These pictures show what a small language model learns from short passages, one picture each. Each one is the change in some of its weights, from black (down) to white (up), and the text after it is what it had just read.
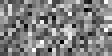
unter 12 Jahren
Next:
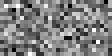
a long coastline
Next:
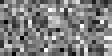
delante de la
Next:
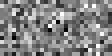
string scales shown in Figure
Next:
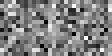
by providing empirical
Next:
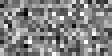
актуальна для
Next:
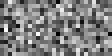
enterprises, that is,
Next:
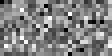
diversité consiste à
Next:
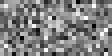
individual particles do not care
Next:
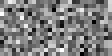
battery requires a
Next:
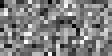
that had been explained
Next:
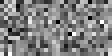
were optimized to obtain
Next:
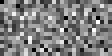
makes visible the specific
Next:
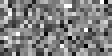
(Liu et
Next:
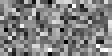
learn personalized representations of
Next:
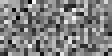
contents and academic style
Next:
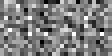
not significant between two
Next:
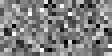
da violência nesse
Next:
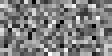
compute the radial profile of
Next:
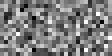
Indicateurs de
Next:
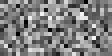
linear segments were
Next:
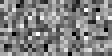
features are appropriate to be
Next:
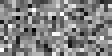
.1 Schematic
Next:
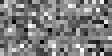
a common mental
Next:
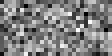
and Discovery
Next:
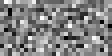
BOI loans
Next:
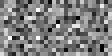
plans proposed to
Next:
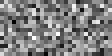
them. The detection of
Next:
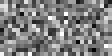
transient, the
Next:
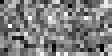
belongs to the 33
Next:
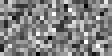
distribution network. Our samples
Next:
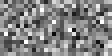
convenient sampling technique in
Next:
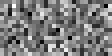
of the soil,
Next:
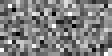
that if $F$
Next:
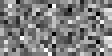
of the position uncertainty associated
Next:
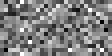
The shower development in
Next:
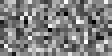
factor were negative.
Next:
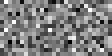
The data gathering
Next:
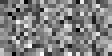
aptitudes and
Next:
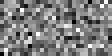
and Tripathi
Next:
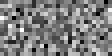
corn and has developed
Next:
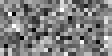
or elderly
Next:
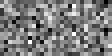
the reader that from
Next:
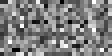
public providers is combined
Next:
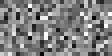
following section. In
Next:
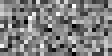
fact that the majority of
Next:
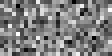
trees work via a
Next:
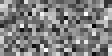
data, the results of
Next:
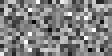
previously been provided based on
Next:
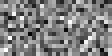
peso corporal ou
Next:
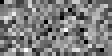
- Piskunov
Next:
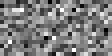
and that cancer patients
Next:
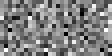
form of the parameter G
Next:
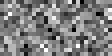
for the sake of
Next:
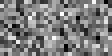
indicate the units related to
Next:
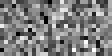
answer to the title
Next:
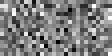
financial position and ratios,
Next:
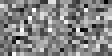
SMBHs are
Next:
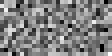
lines used to construct the
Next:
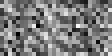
the partners to
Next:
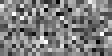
major modes (A,
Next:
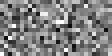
Formal analysis,
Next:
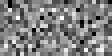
ва ҚД 2
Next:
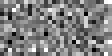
torsional modes
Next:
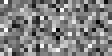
usaha :
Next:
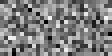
In the modern machine learning
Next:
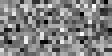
otros), niveles
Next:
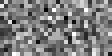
с. Bibliography
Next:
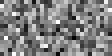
nearly two years and
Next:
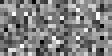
una prioridad del
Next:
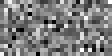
differs significantly from one
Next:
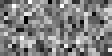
en combinación triple
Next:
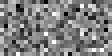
validation results covering 5
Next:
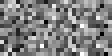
from polygenic risk
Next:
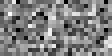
in the -- can be
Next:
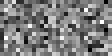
to reduce more with
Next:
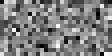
created at the same
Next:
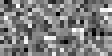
de nuevos
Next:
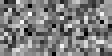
OVE s
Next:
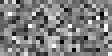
in the regions of the
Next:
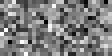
by checking the
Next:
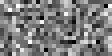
of multi-agent
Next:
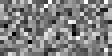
2 | Methods |
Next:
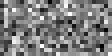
that are adequate to
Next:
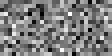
haver confusão
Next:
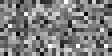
approved the final
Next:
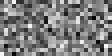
to an increase in
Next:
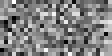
model with diffusion}
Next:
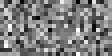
lesser than recommended
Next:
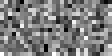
be used to simulate
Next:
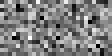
subject "The Digital
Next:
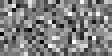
dari hak asasi
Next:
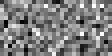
226, respectively,
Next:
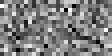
autism in
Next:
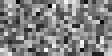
of the latent representation
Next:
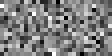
thus, the trial
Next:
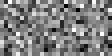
multiple 627 shared
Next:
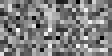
the BS respectively.
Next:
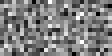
el caso de la
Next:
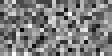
to św.
